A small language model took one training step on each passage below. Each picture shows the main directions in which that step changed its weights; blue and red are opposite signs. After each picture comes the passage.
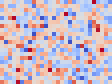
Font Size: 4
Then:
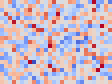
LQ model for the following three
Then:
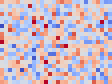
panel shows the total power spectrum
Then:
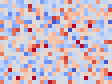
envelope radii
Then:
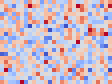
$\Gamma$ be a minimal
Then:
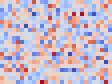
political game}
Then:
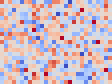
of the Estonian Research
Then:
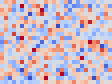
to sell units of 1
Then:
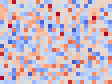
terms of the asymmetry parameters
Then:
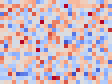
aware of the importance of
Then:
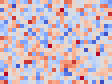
cases with restrictions concerning
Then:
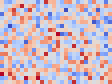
the wavelength $\lambda$
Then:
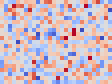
the fields fall into four main
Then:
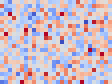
literature review, data review,
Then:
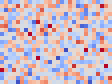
will be $-1$.) Since
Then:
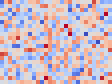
the lowest excited states
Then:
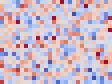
fast camera
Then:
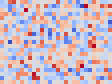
found in the universality of
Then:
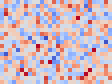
to 2001, disparity
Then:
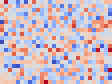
ONN part consumes
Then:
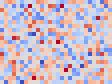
PSO has accumulated
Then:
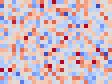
Suppose that, in a
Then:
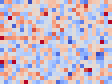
\newcommand{\bN} {
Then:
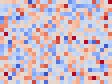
curvature is \beq
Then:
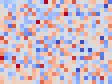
methods, molecular analysis and
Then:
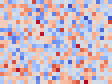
of different treatments as compared with
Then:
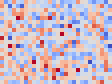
By analogy with the proof of
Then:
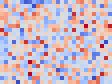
were used to illuminate
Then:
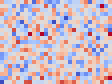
on $\mathbb{R}_t
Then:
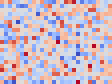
sufficient to insert a random
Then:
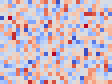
MeV spectrum which were not
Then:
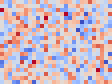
excellent for this
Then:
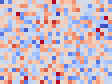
use throughout this section
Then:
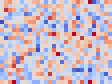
study's focus on workplace
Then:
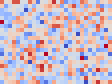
usually accomplished
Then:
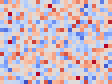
extra assumption that $\dim
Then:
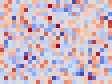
activity derived from the data on
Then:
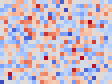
by (1.1) belong
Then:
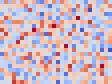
built to train the accurate
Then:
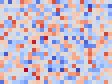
reference solution, computed by the proposed
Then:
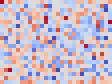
low-rank alternate direction
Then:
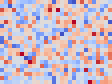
current table enquires about
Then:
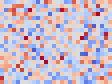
the overall $U(1)$
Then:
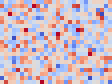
in this section was first introduced in
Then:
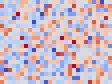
he had done, but his
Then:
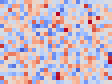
a grid dispatch that
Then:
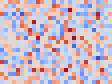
has been neglected. We
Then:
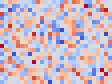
a graph, for example,
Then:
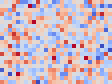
borders are filled with
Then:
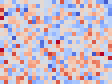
means that the admixture
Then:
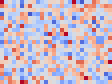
For any $\g\in
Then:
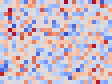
mainly on the duality,
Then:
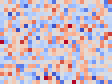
directions and some of the normal
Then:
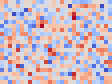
cooperates at the next
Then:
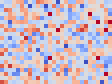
This shows that $\cG$
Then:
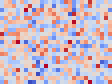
widespread fashion
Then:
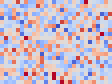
% blocked on worker
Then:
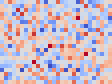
In the case limit of node
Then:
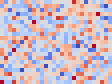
by the effective medium theory.
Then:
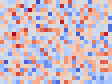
the cutoff parameter, being
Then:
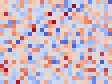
Based on the data obtained,
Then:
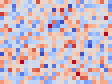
high QoE; pairwise
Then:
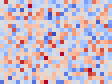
aqueous solution (10
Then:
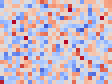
The normalization was done by an
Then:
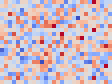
introduce three real-valued
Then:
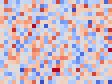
isolated vertex which is
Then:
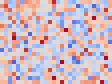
\rightarrow B$ that depends on
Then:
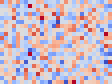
reported. The transformed differential equations
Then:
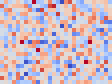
of hash and anchor
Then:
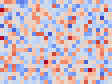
real chips, has been
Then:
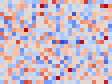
diffusion equation on a finite interval
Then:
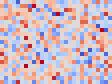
for useful discussions. The work
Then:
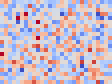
clarified [7]. In
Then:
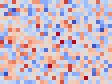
enough. Thus the argument of the
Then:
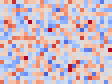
all the components placed.
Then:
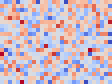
classical spiral arms
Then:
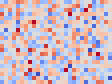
the Body Shapes
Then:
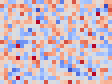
of the ``deformation wave''
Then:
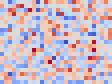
the graphs in the sequence
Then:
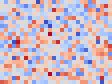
by the morphisms $\gamma:
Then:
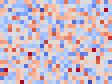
by the norm of a vector that
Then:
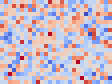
to the stationary state with
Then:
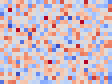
its chemical and phase
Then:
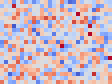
is comprised of the
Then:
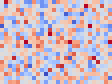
expressed as the dimensionless Fourier
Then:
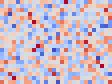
temporary free readability,
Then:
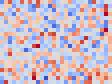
the colored circles in
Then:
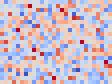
nor undershoots
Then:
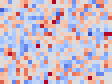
general student preferences towards learning
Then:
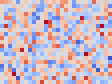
we follow global ILC method
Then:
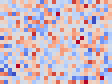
be computed by Fourier transformation of
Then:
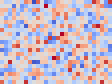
on the state in volume basis
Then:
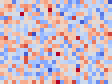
site). In course of the
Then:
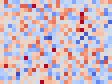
for all $k \in
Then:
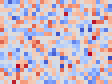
making better understanding about
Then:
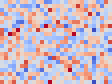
that the best-fit
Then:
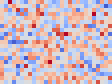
perform at similar or better levels than
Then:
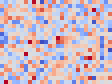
of photon fragmentation take
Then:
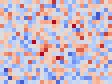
converges for $\tau >
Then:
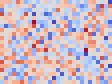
point $x_i + q
